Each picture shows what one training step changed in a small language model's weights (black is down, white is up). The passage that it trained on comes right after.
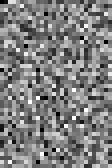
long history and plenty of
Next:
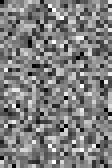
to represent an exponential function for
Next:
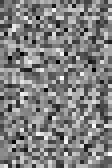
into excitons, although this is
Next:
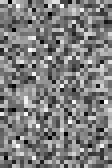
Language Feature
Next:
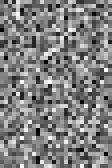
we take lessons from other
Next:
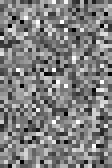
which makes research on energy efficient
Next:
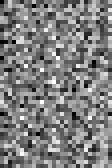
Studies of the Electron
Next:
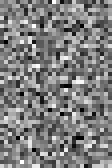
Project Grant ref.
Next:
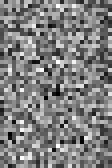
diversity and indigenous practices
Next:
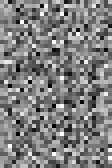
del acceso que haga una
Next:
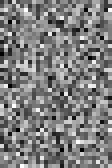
grouped versions of continuous event
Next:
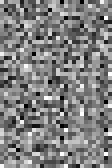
production region (PPR), as
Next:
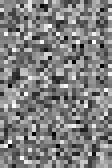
created only a marble shell.
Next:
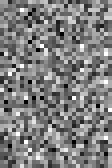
antara kecerdasan
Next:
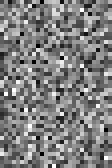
the Maxwell equations using the
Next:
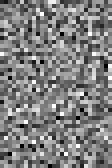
an integrated network. Nat.
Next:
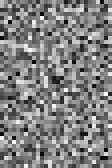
view of scientific results, the
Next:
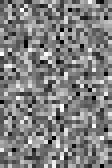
(\textit{tt}) and when
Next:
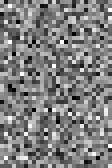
affected negatively. If one
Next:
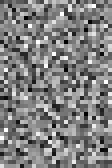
was needed to piece together
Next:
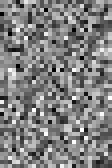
a strangulated hernia
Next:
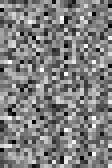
de estos casos, la
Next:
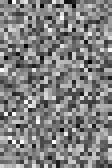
linear discriminant detector
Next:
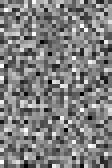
or event occurrences,
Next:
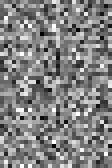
the channel capacities for a channel
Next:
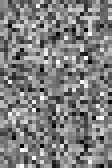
legal changes requires a lot
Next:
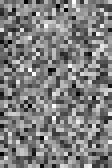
This is in line with the results
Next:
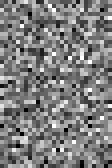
nonlinear Schr\"odinger
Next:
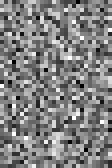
the magnified patches within the
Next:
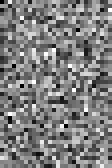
in this study. All three approaches
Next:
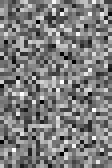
Insufficient domain coverage &
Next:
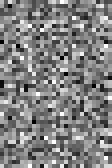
event horizon (see Fig.
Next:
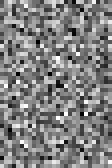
feel dissatisfied about
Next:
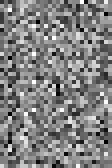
valid for general relativity in
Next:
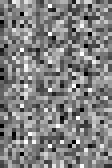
\end{equation} The
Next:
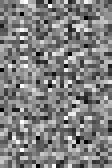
formula: \begin{equation}
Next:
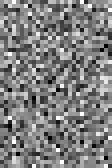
desembocan en el
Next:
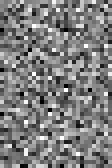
84 months Project
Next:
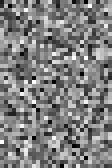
a raspberry
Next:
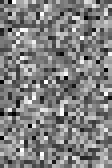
X \leftrightarrow
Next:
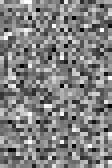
(heart rate<50
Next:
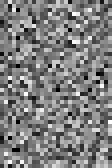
стадіями — в
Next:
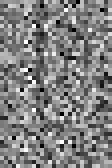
a short time left behind a
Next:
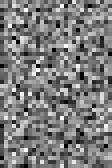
olarak tanımladığı
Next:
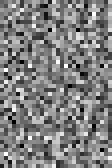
to relative simplicity, together
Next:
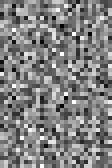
% by the smart access of low
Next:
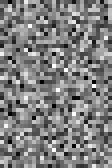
relationship in ground-beetle
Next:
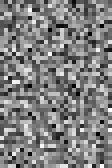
ability. Whenever something
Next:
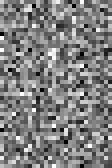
an isolated parametrized system
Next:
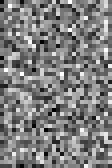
AI literacy, which is an
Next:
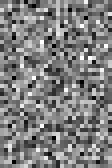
поданной для полива
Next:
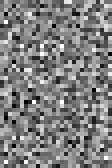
Resilience analysis, especially in the
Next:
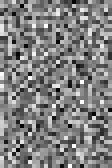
interval have random fluctuations around zero with
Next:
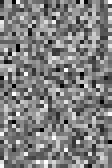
program comprehension and are not
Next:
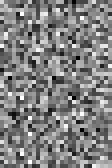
inedible parts compared to
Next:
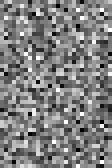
le monde. La majorité
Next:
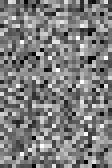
Бирок, агар
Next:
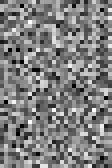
of them away from the
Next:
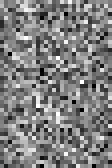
input is the concatenation
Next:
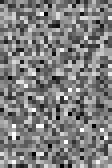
a lattice. Its Hamiltonian is
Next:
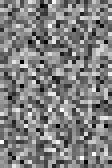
a function of one time argument only
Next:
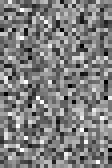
sejalan dengan teori dari
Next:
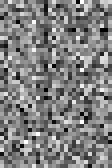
dose and longtime exposure
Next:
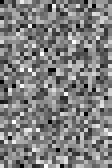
This is a two-phase
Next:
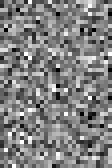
они сидят по
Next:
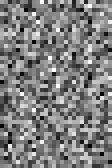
several bifurcations before
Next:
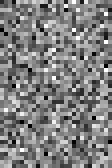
it does not appear in the action
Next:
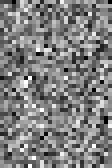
is a prediction for the relation between
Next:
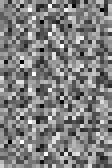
presence of a uniform bulk field
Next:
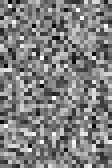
all schools, and about seven
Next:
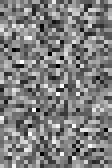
Jeans scale in molecular
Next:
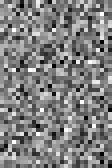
decorativa, o art
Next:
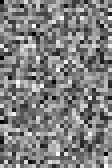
account the real world, it is
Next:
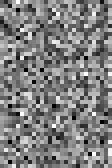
g⁻¹ current density,
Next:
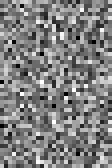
of the bag constant is
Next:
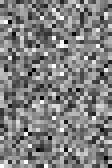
phenomenological parameter. It is the
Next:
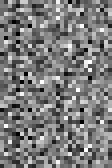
texnologiyalarining rivojlanishi bilan
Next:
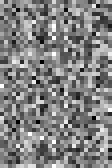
a very broad range of stable and
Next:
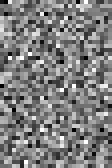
Euro: Illustrations
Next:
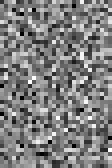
advertising music,
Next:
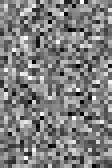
extreme temperatures, as well
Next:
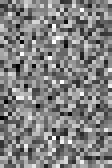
The multi-zone model is
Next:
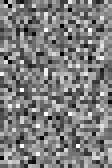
ва ЭТнинг ўзини
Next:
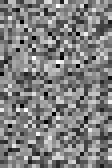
E., Moseley,
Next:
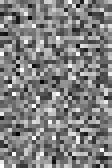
region is shown in red in the
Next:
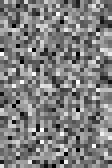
flexíveis e adaptáveis
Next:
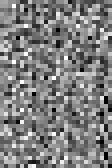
Номер Участника
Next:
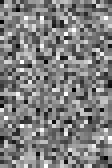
consequences for both society and the
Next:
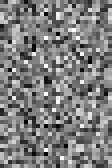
НПЗ» путем
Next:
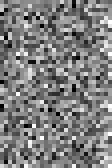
les plus percutants.
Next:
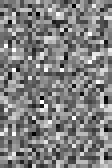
kabel bozorini
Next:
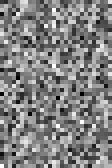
for the evolution of $L$
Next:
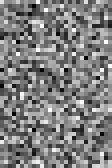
kiradi". Demak,
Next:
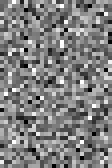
dove insegnano
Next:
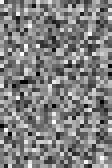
of phraseology in the
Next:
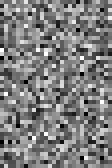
algebra are kept
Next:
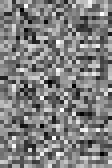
среднем 16% от
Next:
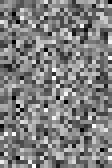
reliable according to the data
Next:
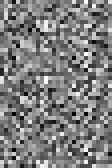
studies are also needed to improve our
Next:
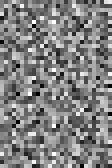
photometric and kinematic properties of
